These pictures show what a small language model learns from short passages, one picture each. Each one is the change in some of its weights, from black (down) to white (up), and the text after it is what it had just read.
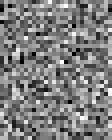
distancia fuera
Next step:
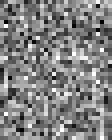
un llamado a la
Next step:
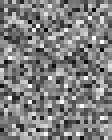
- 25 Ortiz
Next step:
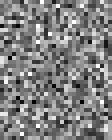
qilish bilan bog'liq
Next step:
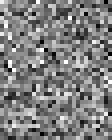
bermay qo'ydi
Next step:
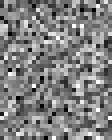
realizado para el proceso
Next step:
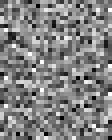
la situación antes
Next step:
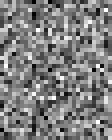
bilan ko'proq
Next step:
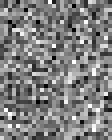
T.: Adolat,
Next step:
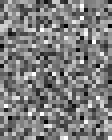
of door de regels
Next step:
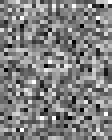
pembelajaran online
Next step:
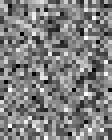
em seu princípio da
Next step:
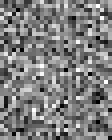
Отже, ст.
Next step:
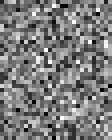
va boshqa ijro
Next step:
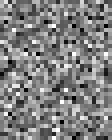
uno de los cuentos
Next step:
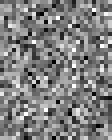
Bird Life
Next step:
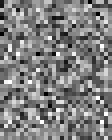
yangi mavzuni
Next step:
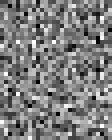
durch entsprechende
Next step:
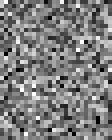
Simons In de
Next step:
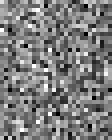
Na sequência, são
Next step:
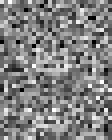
penambahan berat
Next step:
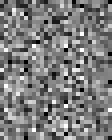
intelectual y
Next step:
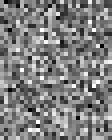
eco na fundamentação
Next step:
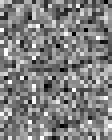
из таких работников
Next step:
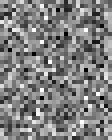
hisoblanadi. Chunki
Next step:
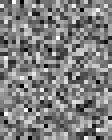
en el conocimiento del
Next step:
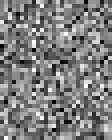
fanidagi qoidaga
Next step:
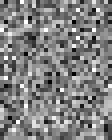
tutto da riportare
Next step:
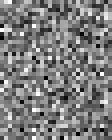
машин, систем та
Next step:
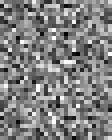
va qoʻrquvini
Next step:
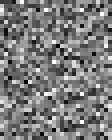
dem Trost, dass
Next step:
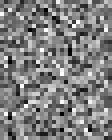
de setembro de
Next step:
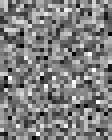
que la relación entre
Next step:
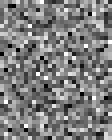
fly“ und die
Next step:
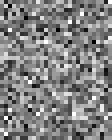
le domaine des
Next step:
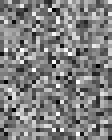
Praxis der
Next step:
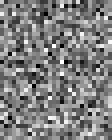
digitalen Edition
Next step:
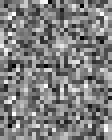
ve alt problemleri
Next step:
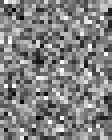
de la Communication
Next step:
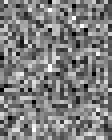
conseguenti alla
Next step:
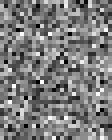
дисс. –
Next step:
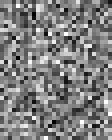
jarayoniga bo'lgan
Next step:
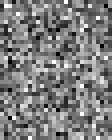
se estende até
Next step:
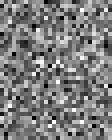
talablariga to‘liq
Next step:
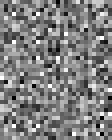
bir bir jihatdan
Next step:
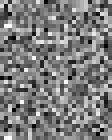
bermoqda. Bu esa,
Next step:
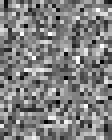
adults: An
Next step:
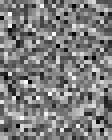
inson ruhining
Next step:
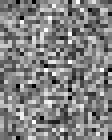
oração da Salve
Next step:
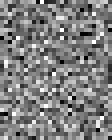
larger program for a
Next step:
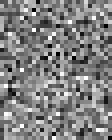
la apropiación y
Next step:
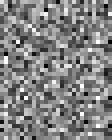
as causas para essa
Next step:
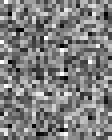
бўлмаган ва
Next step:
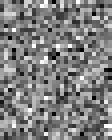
à toutes et à
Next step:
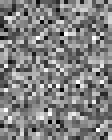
permitirá ampliar
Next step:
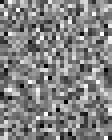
the experience that the
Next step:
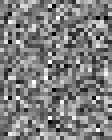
ЧЕХОВА В
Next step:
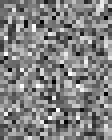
14 noyabrda
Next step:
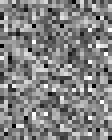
ele e o discente se
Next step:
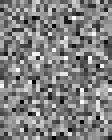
дата наступного
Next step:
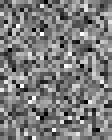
dezembro de
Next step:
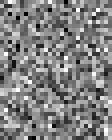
tushuntirish va
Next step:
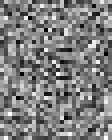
ini melibatkan
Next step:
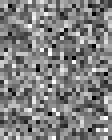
à sua relevância para a
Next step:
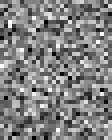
Islas Baleares de
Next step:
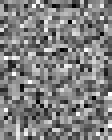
la production de semences
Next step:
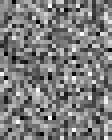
значением), и
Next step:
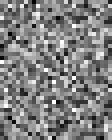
investigar a viabilidade da
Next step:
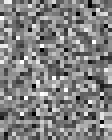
у компаній, які
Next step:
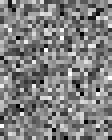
doveriya: dis.
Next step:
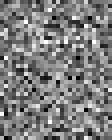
para este trabajo estuvo
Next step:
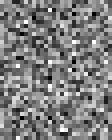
better master the
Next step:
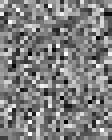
источник всех
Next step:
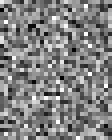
por resultar poco
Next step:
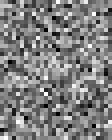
leitura, no
